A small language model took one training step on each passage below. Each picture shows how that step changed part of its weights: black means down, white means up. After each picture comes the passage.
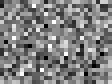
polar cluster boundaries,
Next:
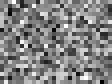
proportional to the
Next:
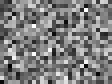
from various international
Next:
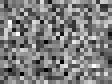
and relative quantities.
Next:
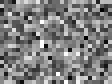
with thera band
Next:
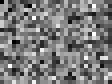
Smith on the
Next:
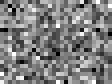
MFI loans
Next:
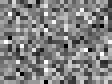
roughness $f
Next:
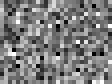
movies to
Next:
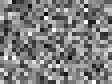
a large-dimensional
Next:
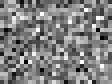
has certain advantages over
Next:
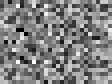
shifts derived from a
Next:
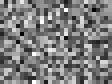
free of charge for
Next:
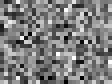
et al.
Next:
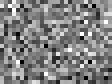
is a 1D
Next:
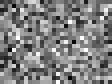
the cattle fair
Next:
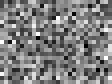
water potential at the
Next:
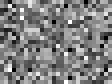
the needs of medical
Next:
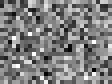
detail curve $%
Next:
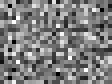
portent to an
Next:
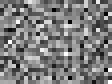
the exact Green's
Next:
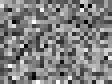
is thus described as
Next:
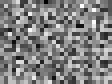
general image restoration
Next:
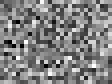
and parts of
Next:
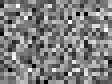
intelligent agents with
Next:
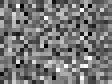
is a complex mass
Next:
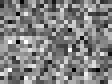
angular velocity of the
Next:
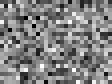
similarities between
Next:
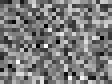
dynamic port usage
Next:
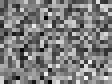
is one of the
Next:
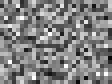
aspects, including the
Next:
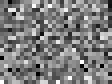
control strategies are required
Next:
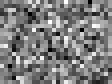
be reached by considering
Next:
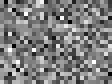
(2) communities
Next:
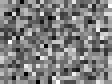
centered at
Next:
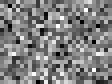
algae species
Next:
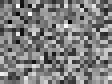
illustrates the relationship between
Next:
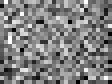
sensitive to the values
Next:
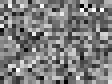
plot are as in
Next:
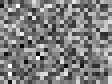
techniques and methods for
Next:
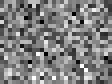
rotational band.
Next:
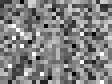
external fields by
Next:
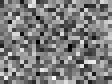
independent reference configurations.
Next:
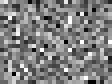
$t \rightarrow
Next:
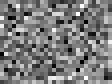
Recently a significant
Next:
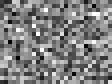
state of Nigeria.
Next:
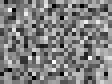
misspecification type
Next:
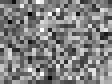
and consider it as
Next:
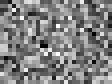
the ecosystems on
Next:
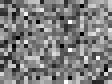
the accretion
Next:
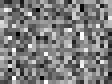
Methodology and den
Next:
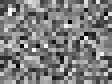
the two processes reveal
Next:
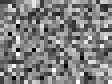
this weight is a
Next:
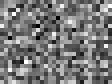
kits have been
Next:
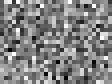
habitat selection
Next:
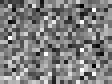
If any single
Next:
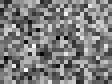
a minor merging
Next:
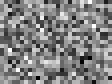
and tumor
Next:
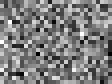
and experiment may
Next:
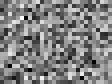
for all studied scales
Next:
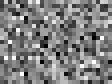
between heavy quarks
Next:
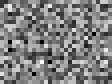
authors declare that
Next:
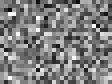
environments and weather
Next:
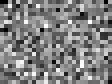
No Notes:
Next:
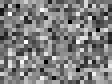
in the form of
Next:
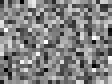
mixing ratios of
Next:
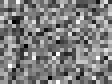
was proposed by
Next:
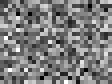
which is a simple
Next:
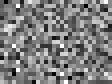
irrigation techniques
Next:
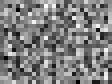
Introduction In a
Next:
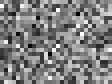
not substitute for
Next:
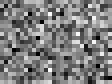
as collisionless
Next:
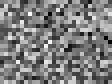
employed as the
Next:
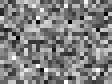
the influence of account
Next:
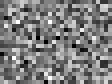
enough to get complete
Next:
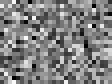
cookies and
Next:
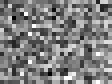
In spite of
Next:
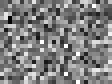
information for the
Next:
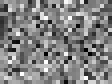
unique strengths
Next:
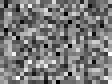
a given study:
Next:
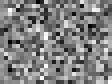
integrating Edge and
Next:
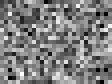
primary users at that
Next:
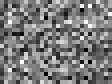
is that a good
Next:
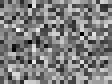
averaging is used
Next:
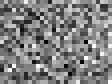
or events in a
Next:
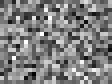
figure consists of the
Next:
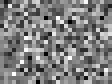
to its property known
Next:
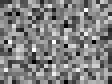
Their models output scalar
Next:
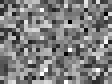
the location of the
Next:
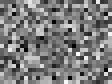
the overall computational complexity
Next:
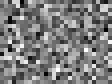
needs to be
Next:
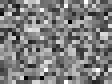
the structure of the
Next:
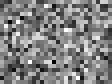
suitable electronic conductivity and
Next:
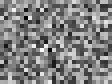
of planets around
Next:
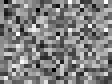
states to provide public
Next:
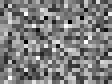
that the distribution of
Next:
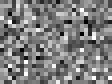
are defined by the
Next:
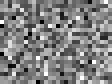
to converge.
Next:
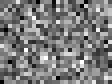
the Choi
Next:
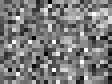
program with guidelines
